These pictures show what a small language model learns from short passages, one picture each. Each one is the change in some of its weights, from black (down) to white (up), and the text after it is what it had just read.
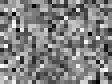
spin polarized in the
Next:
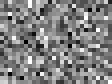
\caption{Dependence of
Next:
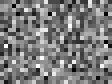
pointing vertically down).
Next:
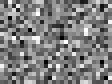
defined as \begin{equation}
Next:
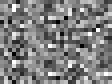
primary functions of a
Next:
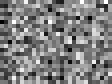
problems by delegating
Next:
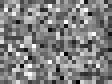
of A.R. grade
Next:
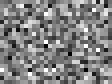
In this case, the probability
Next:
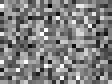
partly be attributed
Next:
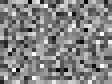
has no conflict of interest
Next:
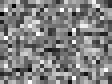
in the disc when accretion
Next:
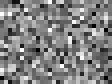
or inadequate levels
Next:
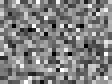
the torque, which
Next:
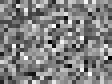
factor (Q). In this
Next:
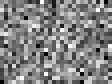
The carrier of this
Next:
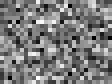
propagator is presented where
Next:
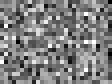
relation to temperature as:
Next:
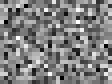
deploys detached
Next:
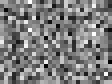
tobacco, including
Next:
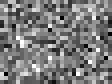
function of group radius and is
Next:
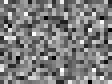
medicine. That's
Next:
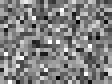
Co. KG was
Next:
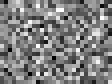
the development of human resources
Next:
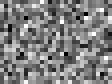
of two types of fields
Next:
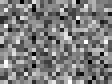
It was popularised in
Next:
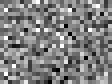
learning skills is not
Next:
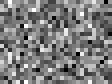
few representative Ba or
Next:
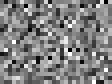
Publications Office
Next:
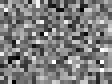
is the normalization constant:
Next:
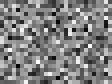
contribution. Key parameters effect
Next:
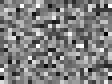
community, first language
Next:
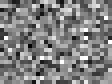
case, when each impurity
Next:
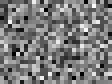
is facing, may result
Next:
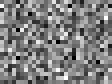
error correction model. The
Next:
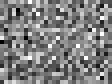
correction scheme that
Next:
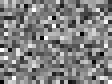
Table (6): The
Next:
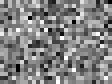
Social and cultural
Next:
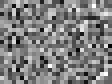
the study indicates that there was
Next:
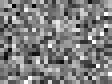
the perihelion
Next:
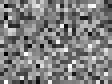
of unitage. The test
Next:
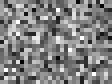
which can give rise to
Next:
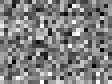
Materials special
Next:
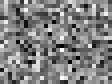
which the hotel will need
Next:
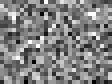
for non-appointment?
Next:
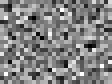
on radial coordinate
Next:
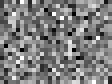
signal positioning. We
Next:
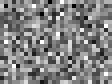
out of two devotes
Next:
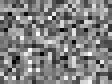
the event compared to the
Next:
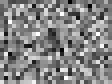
of civilians a
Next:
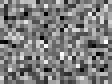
Coopetition between
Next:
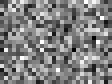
both structures, and both
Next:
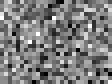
to thrive. The
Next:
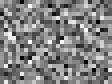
It is broadly
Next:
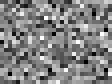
then bends backwards
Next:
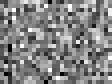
same radar data of Figure
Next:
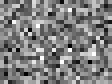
vector is capable of
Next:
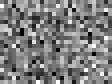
be produced for a new
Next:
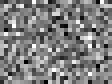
exploiting kernels
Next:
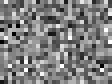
they are honoured
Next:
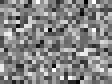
At the same time, if
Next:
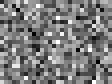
could be assessed.
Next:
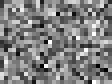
the cell that affects the
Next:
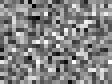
just the initial seed state
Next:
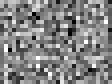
(ML) methods to
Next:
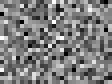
drops Fig. 5.
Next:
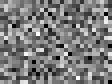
is included). - The
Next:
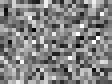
$P$-wave state yield
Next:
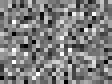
risk for unauthorized
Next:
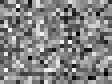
information about the parameter that can be
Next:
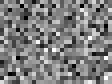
electromagnetic field
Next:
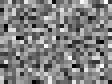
previous argumentation. The
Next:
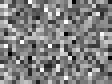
size equals 1.000.
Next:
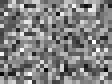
which shows that the discrete
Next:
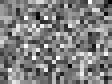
reducing costs, and
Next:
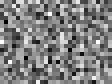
Martov A, et
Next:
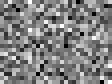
\right ].$$ The
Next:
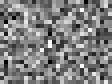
between regular lattices
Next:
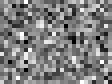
who was called the
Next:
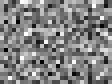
interface. These atoms
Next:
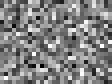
the outbound order, the
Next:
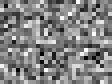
the half of the
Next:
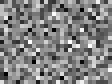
node may become a
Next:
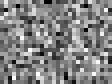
the data and wrote the
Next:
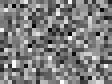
and updated. -
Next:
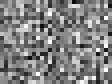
In the case of the process
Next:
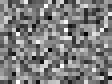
lowest vortex state with
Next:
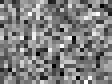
strategy to empower
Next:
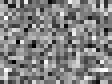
start by considering the
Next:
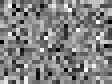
participants according to their
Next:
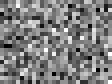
differential Eq. 2 the
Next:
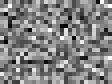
are permitted when we
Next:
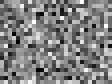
create nouns:
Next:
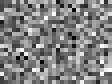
its conception, the
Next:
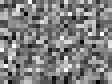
as an algebraic
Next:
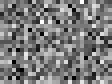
must be noted that we
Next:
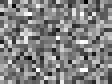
an accessible and highly
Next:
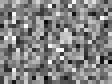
sites, including traditional
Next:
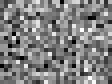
PBH creation from
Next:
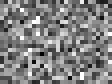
the mutual influence
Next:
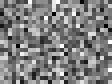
net pinning force
